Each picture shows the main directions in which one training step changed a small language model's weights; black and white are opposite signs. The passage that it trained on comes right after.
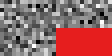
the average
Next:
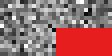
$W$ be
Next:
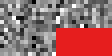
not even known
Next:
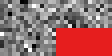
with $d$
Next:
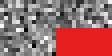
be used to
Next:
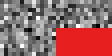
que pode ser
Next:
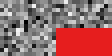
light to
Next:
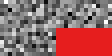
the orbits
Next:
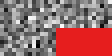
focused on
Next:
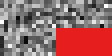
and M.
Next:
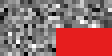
The end points
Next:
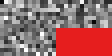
researcher used
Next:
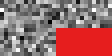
quantum group
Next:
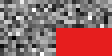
to the following two
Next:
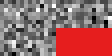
va samarali
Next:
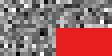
+ \Delta
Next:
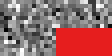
під час
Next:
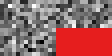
since $I$
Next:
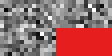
"d" with
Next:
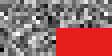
mean curvature
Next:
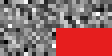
were specifically
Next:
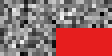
of systems, associated
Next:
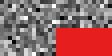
special geodesic
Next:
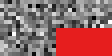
the correlation
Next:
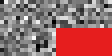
and Building
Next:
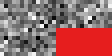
has a unit:
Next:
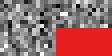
woody and
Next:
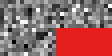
lor de
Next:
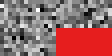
Institute for
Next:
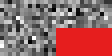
the present situation
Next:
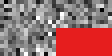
by Panel
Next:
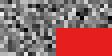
the framework of
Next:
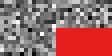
to produce a
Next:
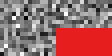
um atendimento
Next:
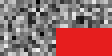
Similar to
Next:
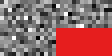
in determining
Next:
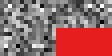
with respect to
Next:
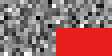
mais, nada
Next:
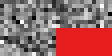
was not clear
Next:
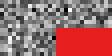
the (left)
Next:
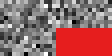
una participación de
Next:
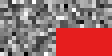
life and life
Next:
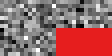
for modern
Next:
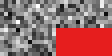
we consider a sequence
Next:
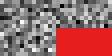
is aimed at
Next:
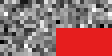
\eq Next
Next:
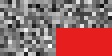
the results of the
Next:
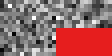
following constraint
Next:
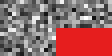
resource development.
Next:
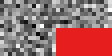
the acoustic
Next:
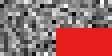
perceptions and
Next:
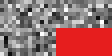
Part 1.
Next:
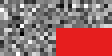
the dotted
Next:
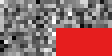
surrounding environment
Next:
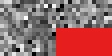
we call a
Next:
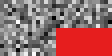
slightly over
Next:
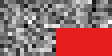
to X constant for
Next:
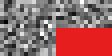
rational number with
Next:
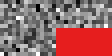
the above, we
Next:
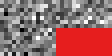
partly from
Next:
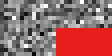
сих пор
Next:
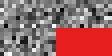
The D.
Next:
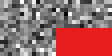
determined by
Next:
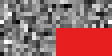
les marques
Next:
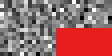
different components of
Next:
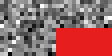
é essencial
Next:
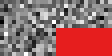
usw. sind
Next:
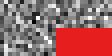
investigative measures
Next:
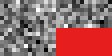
follows from Lemma
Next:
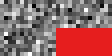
y para su
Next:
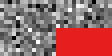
the projection
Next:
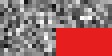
would like to make
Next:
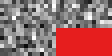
step: a data
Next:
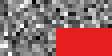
mark= at
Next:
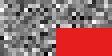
Materials and
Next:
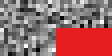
module over
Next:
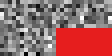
the components of
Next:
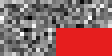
manifolds having
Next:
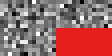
applications associated with
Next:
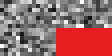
forget the
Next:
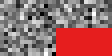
thus proving Theorem
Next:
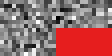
curve. We
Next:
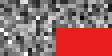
a recent development
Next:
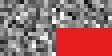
time span.
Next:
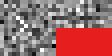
sources for
